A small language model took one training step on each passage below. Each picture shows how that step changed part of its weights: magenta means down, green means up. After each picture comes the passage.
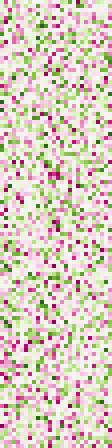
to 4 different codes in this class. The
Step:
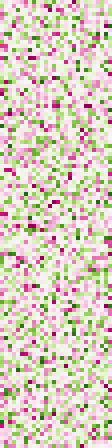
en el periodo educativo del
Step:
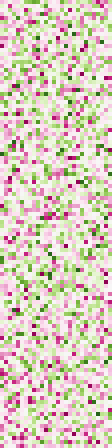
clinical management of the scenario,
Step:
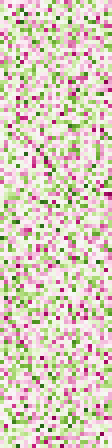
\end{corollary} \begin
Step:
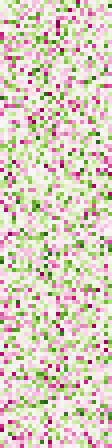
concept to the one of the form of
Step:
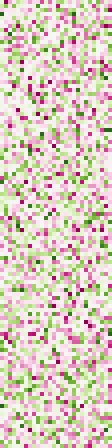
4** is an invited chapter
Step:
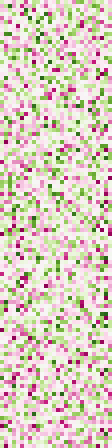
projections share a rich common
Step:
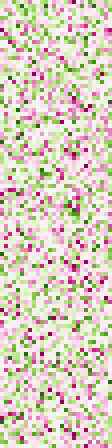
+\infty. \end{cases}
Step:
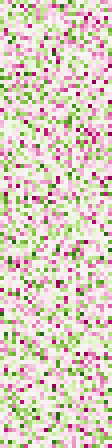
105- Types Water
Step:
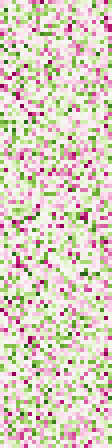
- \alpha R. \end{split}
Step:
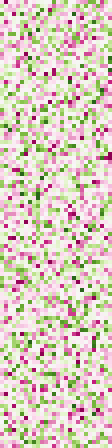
$\Omega_{ij}$ from this matrix are
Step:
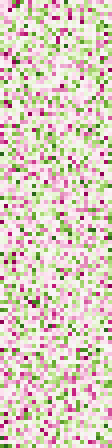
Lubchenco, la cual se
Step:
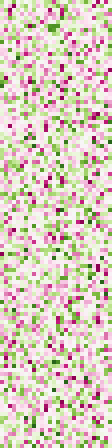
J., Oliveira, J.
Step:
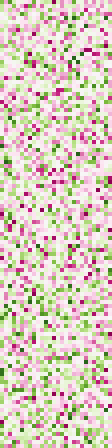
de jaren tachtig in ons
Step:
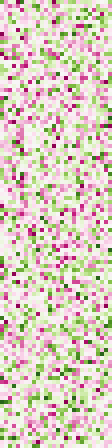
the model worked to the client. There
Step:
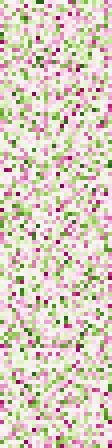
moisture is monitored through four
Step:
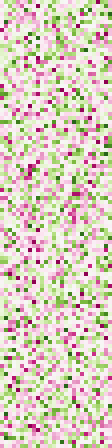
faol dam olish elementlari ham
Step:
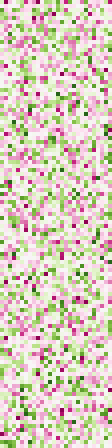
що дозволило
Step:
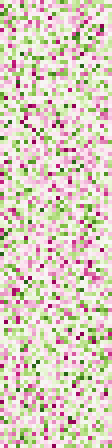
*a fi*, atribuite
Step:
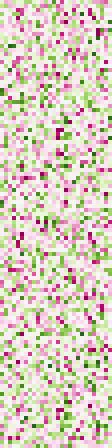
the country needs to do more to
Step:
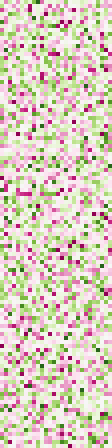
техн. наук, проф.;
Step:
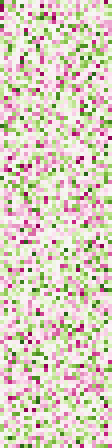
if we consider that $a_i$,
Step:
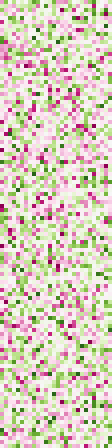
the study of partial asymptotic
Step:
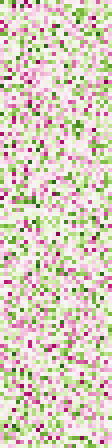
funksional moslashish
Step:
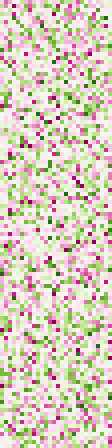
17.7% due to poor
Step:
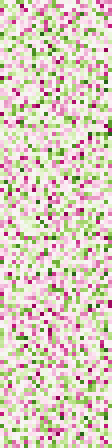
essentially of calcareous
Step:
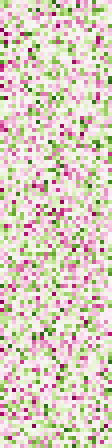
mashinali oʻqitish
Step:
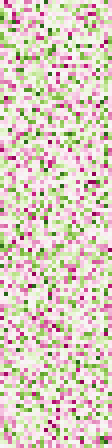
three different categories among which physical and
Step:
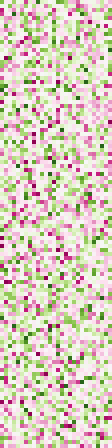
under fluidic conditions using homemade
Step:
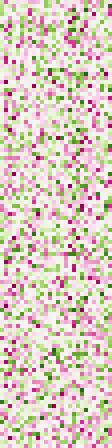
– тварини, яким
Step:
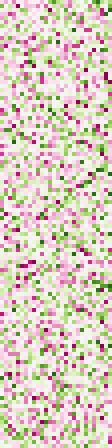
"mixing" procedure. Corollary
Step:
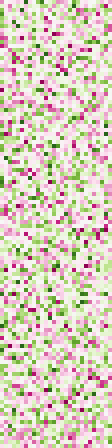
lesion, Von Meyenberg
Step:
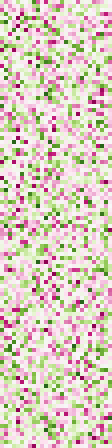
language classes using digital educational
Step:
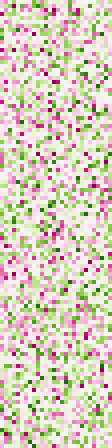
or negative injection mode. The
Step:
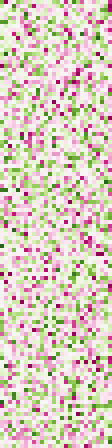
Medical University ORCID ID:
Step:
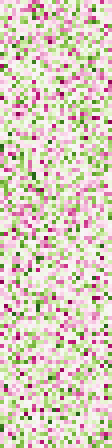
order $k$ the remaining number of
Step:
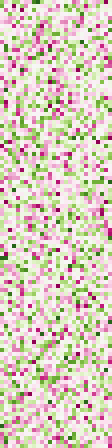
unmanned aerial vehicle
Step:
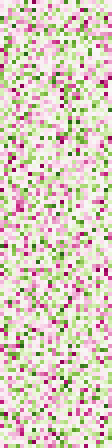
Herbst, H.-B.
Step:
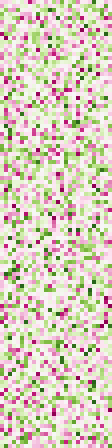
essential in the counting argument above.
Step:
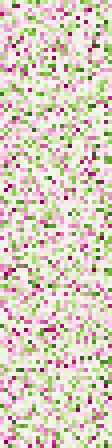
Ethiopia Productivity and
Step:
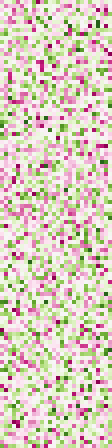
caracteres (OCR)
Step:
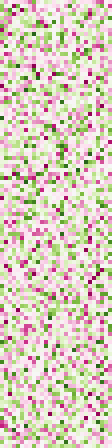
hech ikkilanmasdan
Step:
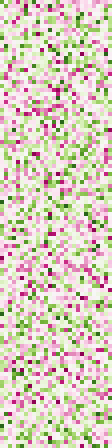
of air, caused by the
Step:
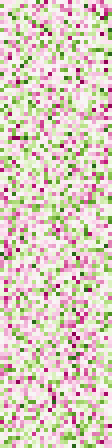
of the manuscript, serving as
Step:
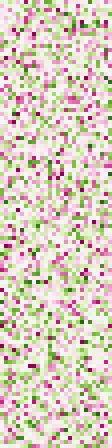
da Federação. Monteiro
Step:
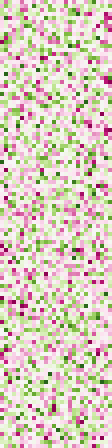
parameters~$\mu_i \in
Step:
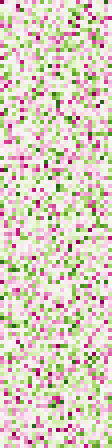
linearly independent equations of the following forms. The
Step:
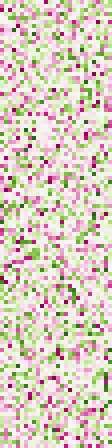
Um desses pontos, é
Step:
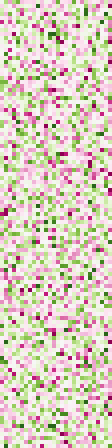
Die Diskussion soll
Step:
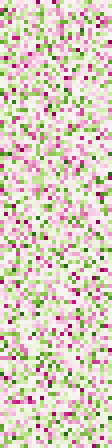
the wave $u$ generated by the
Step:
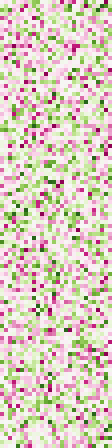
respectively. Given the partitioning of
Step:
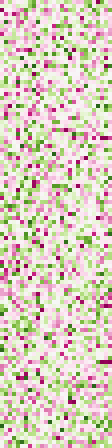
3 days. The precipitates of
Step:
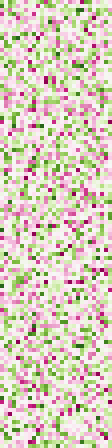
millat masalasini,
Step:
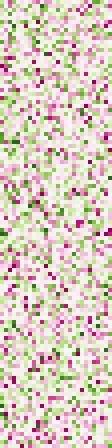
(a UML class diagram for example),
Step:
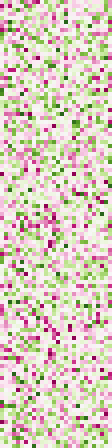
el papel de las universidades como
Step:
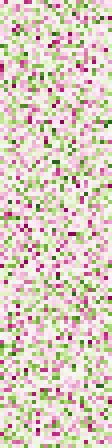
collection of permutation polynomials with the
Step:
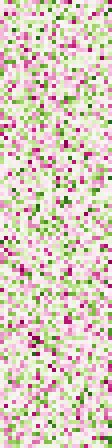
is the event that the Lipschitz constant
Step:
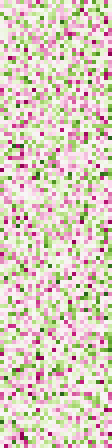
a ring homomorphism.}\qed
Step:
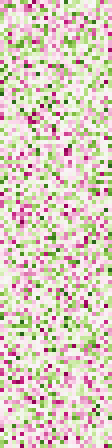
is the range of any solution of the
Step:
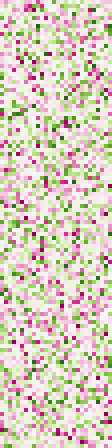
of $L_{\mathbb{R}}$ the action
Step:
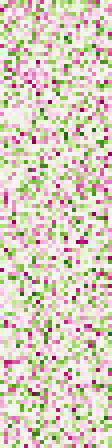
be a Polish space and for each $\epsilon
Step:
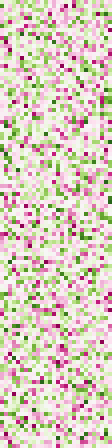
svobod: kompendium /
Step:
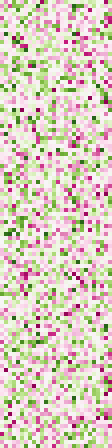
_{\Omega} \delta \vec \lambda
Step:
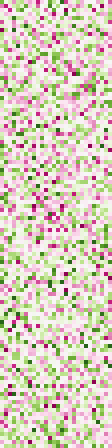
foram realizadas consultas com o
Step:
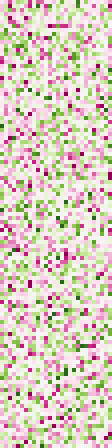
common sense will take us pretty much
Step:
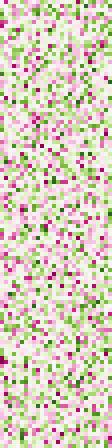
generated by regular representations of the infinite
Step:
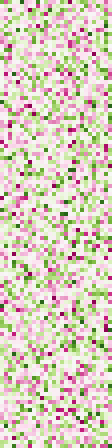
has little impact, and the largest
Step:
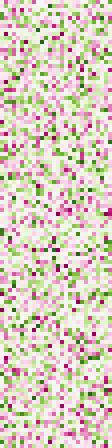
and denote it by $D(\eps)$. The
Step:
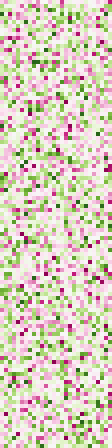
\boldsymbol{\sigma} :
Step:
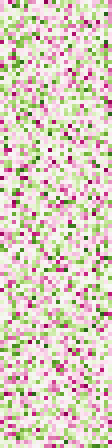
bien plus qu'un message
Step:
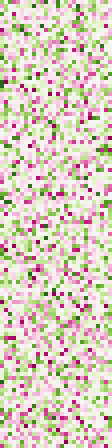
Mumkin qiymatlar ¹
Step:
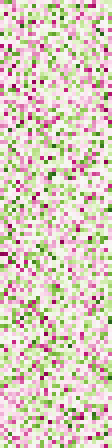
lobe; two partite with mesally
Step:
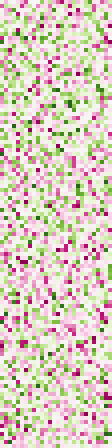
The virus's multiple mutations have
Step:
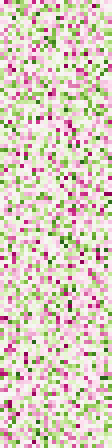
5 \) as an example, we choose
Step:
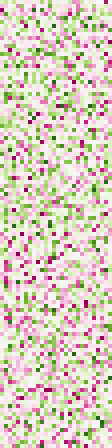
pas mieux à trouver
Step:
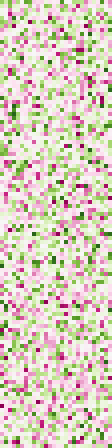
findings indicate that ADG
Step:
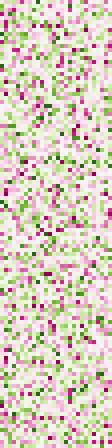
door overzichtelijke
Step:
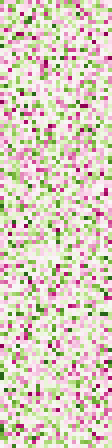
la cuenca del río
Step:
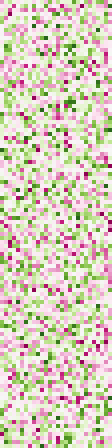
antigen, allergiya*
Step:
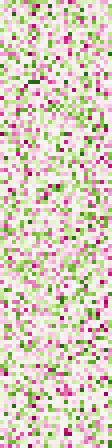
isolated fixed point. We will say that
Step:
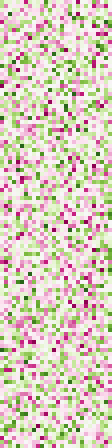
nisbatan ekologik
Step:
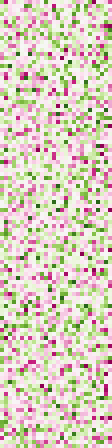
processing with improved characteristics. 3.
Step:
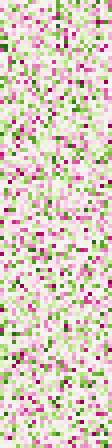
Trend Season RMSE
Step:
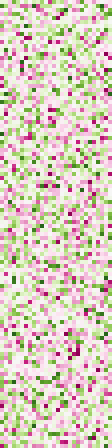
C. Neural Architecture
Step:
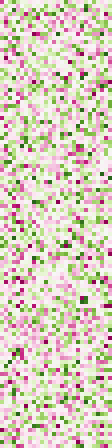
Table 3 indicates that out of the
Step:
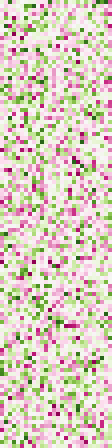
no significant difference in psychological distress
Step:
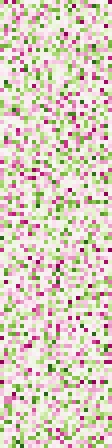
settings impact the performance of different algorithms.
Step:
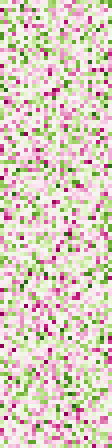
all students together: How school
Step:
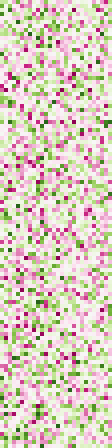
and a smartphone, the
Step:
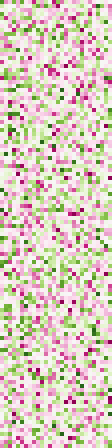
efficiency, very fast response and
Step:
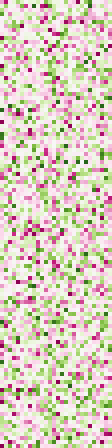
upon secondary data sources the conclusion
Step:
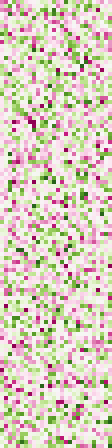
map of the complex hyperbolic structure on the
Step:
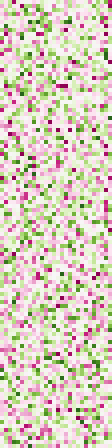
to time, they were unsuccessful
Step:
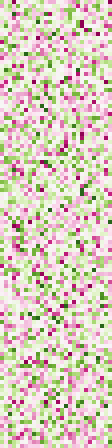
the specific parameter settings are shown in Table
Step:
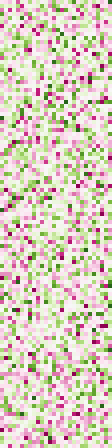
with uniformly $q$-fat complement
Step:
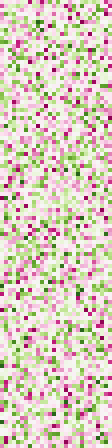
Okrúhle hill,
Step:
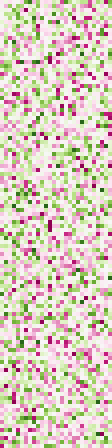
direct sowing (no-till)
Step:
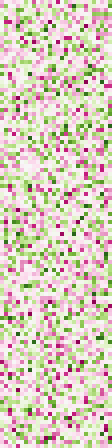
\caption{ \label{fig2}
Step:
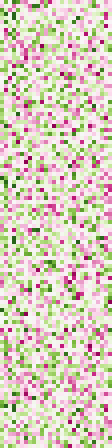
\right) \frac{q}{\hat
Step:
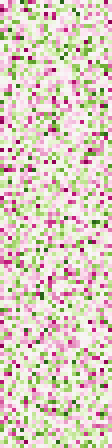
bien el modo en que opera la
